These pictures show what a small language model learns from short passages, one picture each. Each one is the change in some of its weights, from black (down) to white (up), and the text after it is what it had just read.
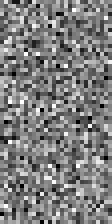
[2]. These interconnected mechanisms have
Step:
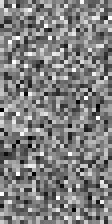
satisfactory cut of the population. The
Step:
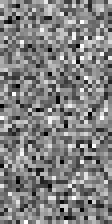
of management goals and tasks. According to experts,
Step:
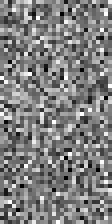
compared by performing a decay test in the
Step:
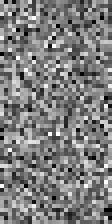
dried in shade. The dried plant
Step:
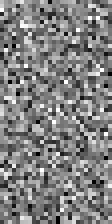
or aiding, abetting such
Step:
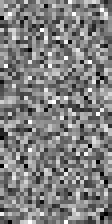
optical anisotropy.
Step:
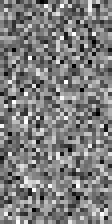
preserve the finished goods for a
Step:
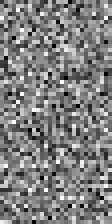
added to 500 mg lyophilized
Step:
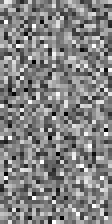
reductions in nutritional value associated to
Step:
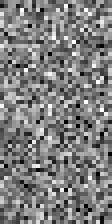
priorities but primarily by the feedback,
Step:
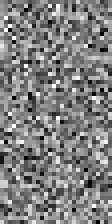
Public Attitudes toward
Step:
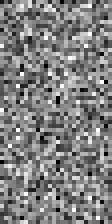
competitive advantage. The first theoretical implication
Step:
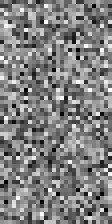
segment, sucrose addition did not significantly
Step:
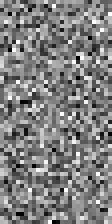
of the areas included in the strategy, as
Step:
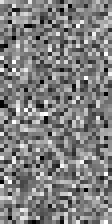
use of the interface, ability to understand and
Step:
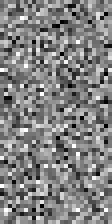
become interested in the topic being studied.
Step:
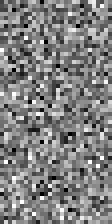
CI, confidence interval;
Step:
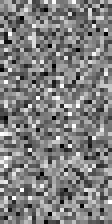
problems like low production performance, reproductive
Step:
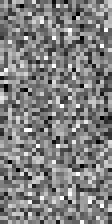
Yes Notes: "Atoja
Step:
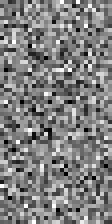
attributed to a theory, it is a
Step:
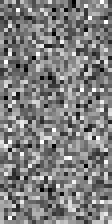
was noted at a 100 kPa stress.
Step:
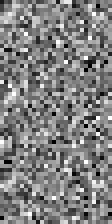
In the third module, i.e.
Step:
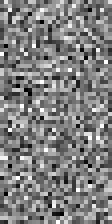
has to be controlled. In this regard,
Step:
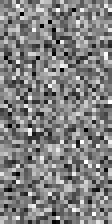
of personal or ideological divergence,
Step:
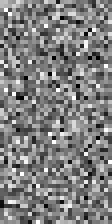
of Sacred Heart Medicine
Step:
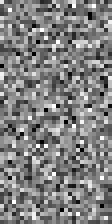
the self-adjusting neural network
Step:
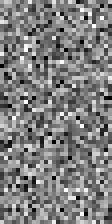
combustion performance in a blast
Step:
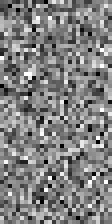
study of the field, rather this small-scale
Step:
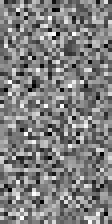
lotions, creams, gels,
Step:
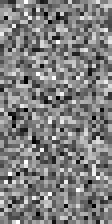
6 weeks mean pain score was
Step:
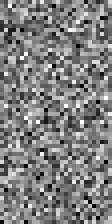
length and arm muscle strength.
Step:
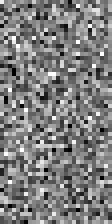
- 2004: They are the descendants of
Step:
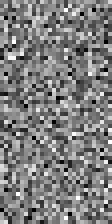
manifesting as limping
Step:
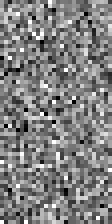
storage: A review. *Phys.
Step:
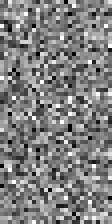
= \mathbf{M} + \gamma
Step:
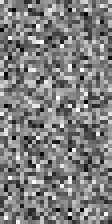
TSWL TRSE TCPS
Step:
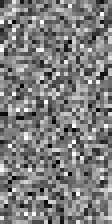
shape of the frequency distributions calculated over
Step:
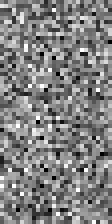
INTRODUCTION According to the
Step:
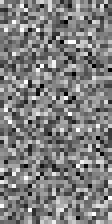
about what they call ‘adversarial
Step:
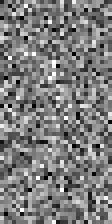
with the notable increases in mean length and the
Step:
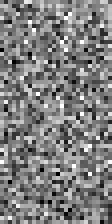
of Shannon’s diversity and those
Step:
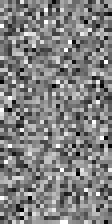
of crops in newly created and existing
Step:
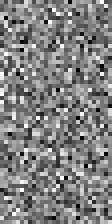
the two other triphenylmethane
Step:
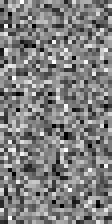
storage (CES) device on one hand as
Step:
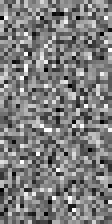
pneumoniae Dead 26
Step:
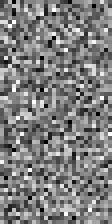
exist a necessity to develop a readily available
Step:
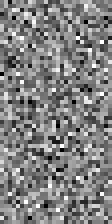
is bound to a DNA template and
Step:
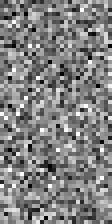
Strahler, (1964) Refer
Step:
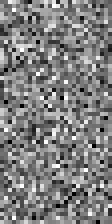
maturity model - Tool for objective assessment of
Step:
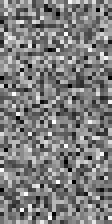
important to reconstruct low momentum
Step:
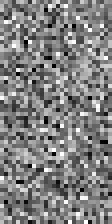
concentration-dependent relaxant effects compared to
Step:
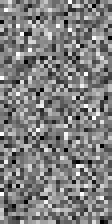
nature. One other reason may be to help the
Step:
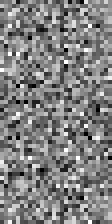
backup strategy and single node backup strategy to
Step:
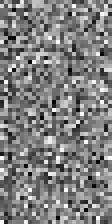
its credit to the priority sector.
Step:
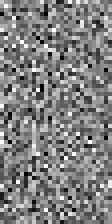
a typical blue inorganic
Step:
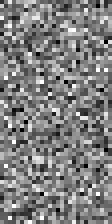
each sector allows comparison of volatility dynamics
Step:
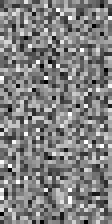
(BNTC) ₂ Br
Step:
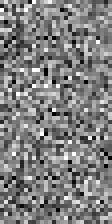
language translated from the original English
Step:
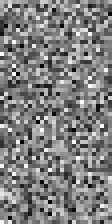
they engage in critical reflection.
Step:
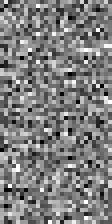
out what such a sign means when they see it
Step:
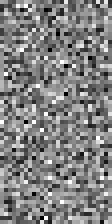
Receptor Antagonists,
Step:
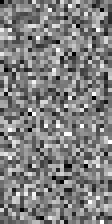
aspect of performance). Its impact on
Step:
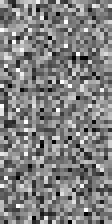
a supply of service, cannot avail the composite
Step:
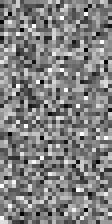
AN (2022) Is there Correlation
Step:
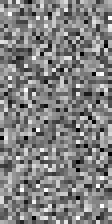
human resource capabilities in the digital era.
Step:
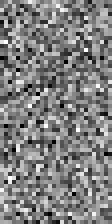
costs (CAPEX) and operational costs
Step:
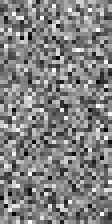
large amounts of Co(II),
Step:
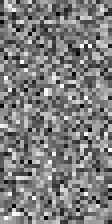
than to open up new and immense
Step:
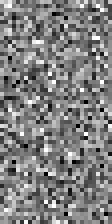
aim to protect patients, workers and the
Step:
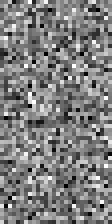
Büyük Doğu
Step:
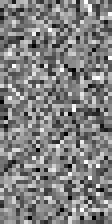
of the Arqueológica
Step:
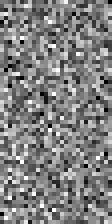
replacement to cement for different applications.
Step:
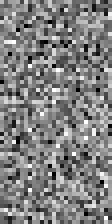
not used simultaneously. When transferring
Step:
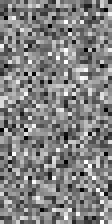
initiation presented. Benchmark The
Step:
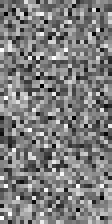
chosen: Allura Red,
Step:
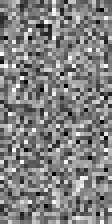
stress independently. The similarity might be
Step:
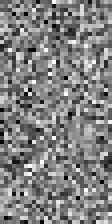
A profile of bacteriologically confirmed
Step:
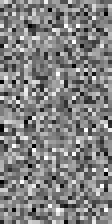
even more efficient. Technique of Data
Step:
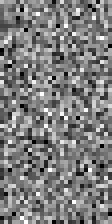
interpreted by theme based on the findings from
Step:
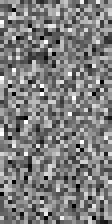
the supply chain from the farm to consumers.
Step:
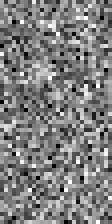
of lighter weight and more compact
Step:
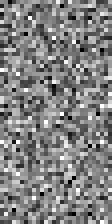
intelligent systems (AIs)
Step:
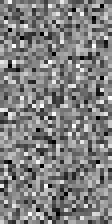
The relation between duration of HCV infection
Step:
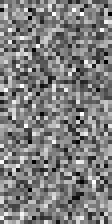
the critical thinking skills of junior high
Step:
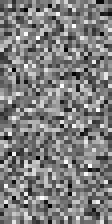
of the Department of Arts and Social
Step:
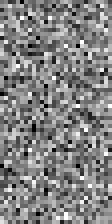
uterus. She was categorized
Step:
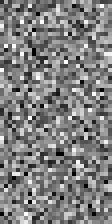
this limiting case, the performance of the
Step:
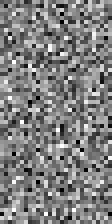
of rivers, creeks and
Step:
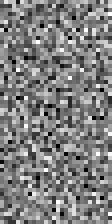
(TM) 2Duo Central
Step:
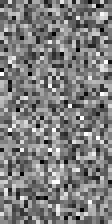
initially has the interaction direction against the field
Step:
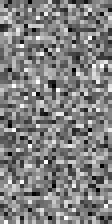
Zhang, Delu.
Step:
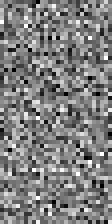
is a time “averaged” potential
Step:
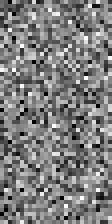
care for students with behavioral problems. The
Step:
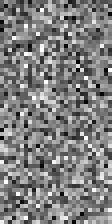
that they have no conflicts of interest.
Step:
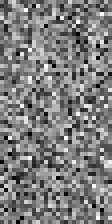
operations are so predictable, it can be
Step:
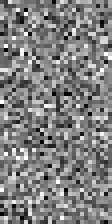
at guiding and optimizing professional development:
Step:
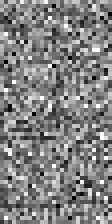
is to examine the spasmodic
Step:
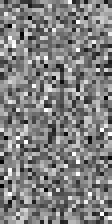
that was created to enable smart contracts.
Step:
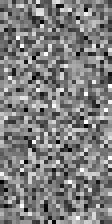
SD D N A SA Actions taken were
